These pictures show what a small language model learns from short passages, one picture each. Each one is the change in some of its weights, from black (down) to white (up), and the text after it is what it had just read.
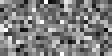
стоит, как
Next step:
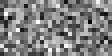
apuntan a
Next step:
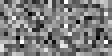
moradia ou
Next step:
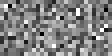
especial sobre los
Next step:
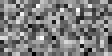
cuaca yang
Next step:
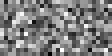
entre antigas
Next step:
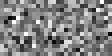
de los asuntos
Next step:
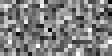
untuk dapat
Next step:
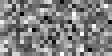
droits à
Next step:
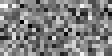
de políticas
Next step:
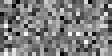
J., et al.
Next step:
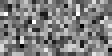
mide el
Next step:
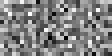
alterations in
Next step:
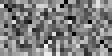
Dit leidt
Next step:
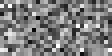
deste ponto
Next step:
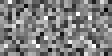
in Students in
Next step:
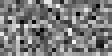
of the University.
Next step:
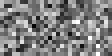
remoto da
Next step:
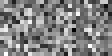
as relações entre
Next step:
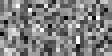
el equipo
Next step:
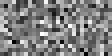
kicken und
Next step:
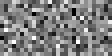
grupos de
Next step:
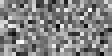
по большей
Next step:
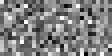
a manutenção
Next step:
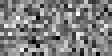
ainda está
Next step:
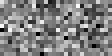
над чем
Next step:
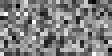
impide al
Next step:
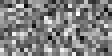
aqui la
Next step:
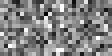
Dentro da
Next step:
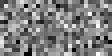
iqtisodiy o'sish va
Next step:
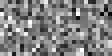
médio de
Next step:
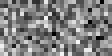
Básica nas
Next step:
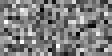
va kasbiga
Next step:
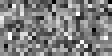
la marca,
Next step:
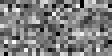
uch qatlamli
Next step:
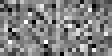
как и ряда
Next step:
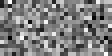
sino vivir
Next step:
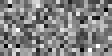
Los nuevos
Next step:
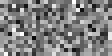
resultados con la
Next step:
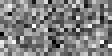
sondern als
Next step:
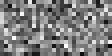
o'z ona
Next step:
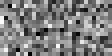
en busca del
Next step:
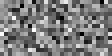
und zu welchen
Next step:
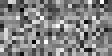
парку як
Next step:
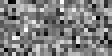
mag inlaten
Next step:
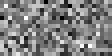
que hallaron
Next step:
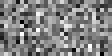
Потому что,
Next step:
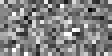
से और
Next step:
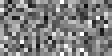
em nossos
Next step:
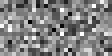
у всех
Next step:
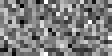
the Strategic
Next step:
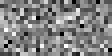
estos programas
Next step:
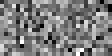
mães já
